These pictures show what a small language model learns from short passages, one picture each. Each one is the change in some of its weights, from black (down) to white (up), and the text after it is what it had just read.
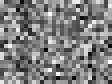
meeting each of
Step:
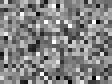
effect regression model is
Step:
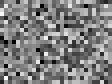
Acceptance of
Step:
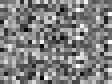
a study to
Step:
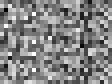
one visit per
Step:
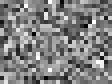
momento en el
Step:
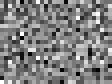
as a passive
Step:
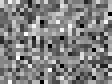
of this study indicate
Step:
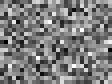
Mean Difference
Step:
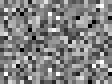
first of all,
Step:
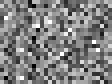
is still highly
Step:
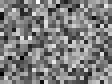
mitigate the
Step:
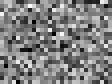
de universidades
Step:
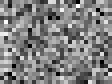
considering virtual communication forms
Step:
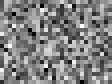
was conducted on
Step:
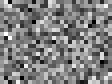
data set used included
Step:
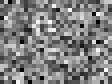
, we have
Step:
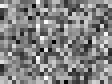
method will detect
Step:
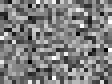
customer express their
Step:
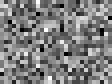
According to the results
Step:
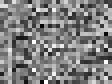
basic writing
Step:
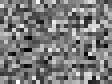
acquire essential knowledge
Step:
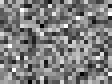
where the 90th
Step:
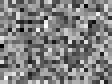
interact with the
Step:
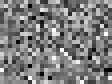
strength values remains
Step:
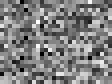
and on the
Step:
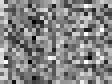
характера о
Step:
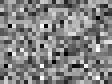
RMN en
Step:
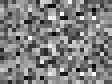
va bosh.
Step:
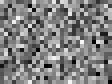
Государство или
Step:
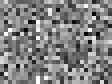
schema would
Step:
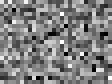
2 йил
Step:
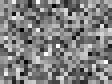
Associated with
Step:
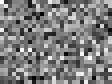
qiladi. 5
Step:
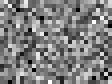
which can provide additional
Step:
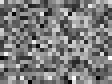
not vanish and
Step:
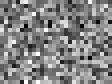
for migraine,
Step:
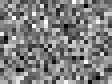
fase B as
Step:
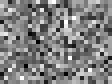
cleaning commercial
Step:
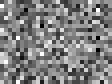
and gender present in
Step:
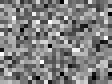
at a time that
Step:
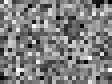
protocol has
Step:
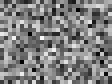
out to determine the
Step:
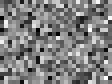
the general public.
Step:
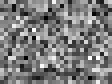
и повышением
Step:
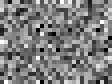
this use. In
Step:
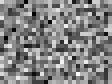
badiiy asar
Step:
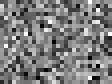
and Research,
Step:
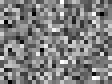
have also been used
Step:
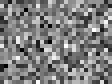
connectivity and
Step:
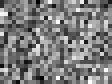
brands. The
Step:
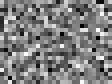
la Dirección
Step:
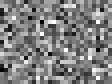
into account that
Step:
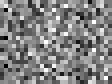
authors present the
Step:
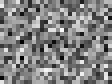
of a communication culture
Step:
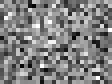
is strengthened
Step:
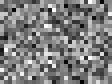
la profesión del
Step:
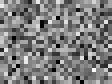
of individual differences,
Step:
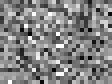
in this instance is
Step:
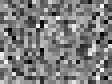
towards both personal safety
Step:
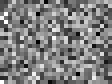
completo do sistema
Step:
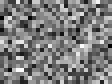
the reaction.
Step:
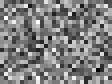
temperature, may be
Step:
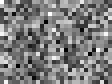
reliability of each
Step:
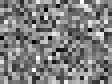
It enables the
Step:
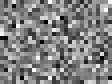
proved better response
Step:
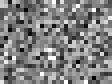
weather data required
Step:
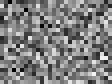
mobility and
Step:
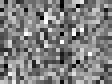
der Voet
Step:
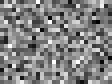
be revised every
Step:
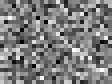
at the highest
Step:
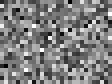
práxis que
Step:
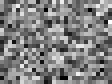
chiqildi va
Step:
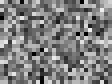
accompany the
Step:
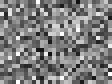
The nature of knowledge
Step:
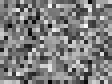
independent fitness
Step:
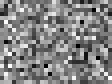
construir un robot
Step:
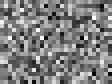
After reverse
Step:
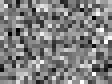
может быть
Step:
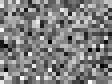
of tropical
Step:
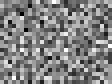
have time to
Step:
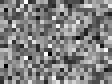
J Ment Health
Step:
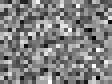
this specific decision regarding
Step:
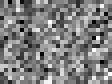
what we observed with
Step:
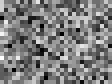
the organization of
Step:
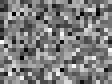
Los principales
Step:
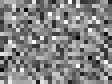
os temas
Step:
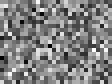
differences can be
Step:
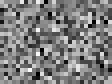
design principles Programme
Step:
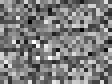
Standard Deviation
